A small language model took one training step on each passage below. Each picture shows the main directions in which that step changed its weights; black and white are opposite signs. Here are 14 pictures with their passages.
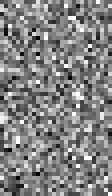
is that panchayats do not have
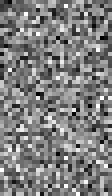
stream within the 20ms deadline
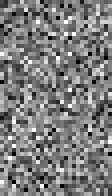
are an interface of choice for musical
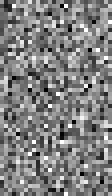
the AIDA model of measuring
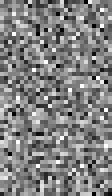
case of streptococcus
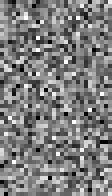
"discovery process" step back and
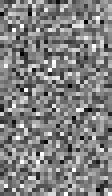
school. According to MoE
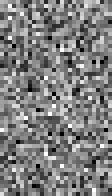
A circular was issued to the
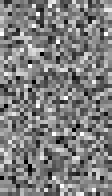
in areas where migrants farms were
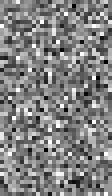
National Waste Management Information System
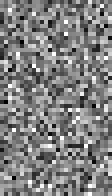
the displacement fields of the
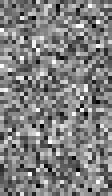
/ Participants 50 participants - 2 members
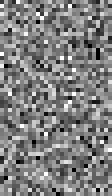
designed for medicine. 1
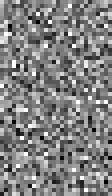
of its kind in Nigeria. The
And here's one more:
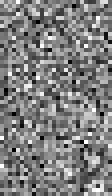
in the presence of additional features such as
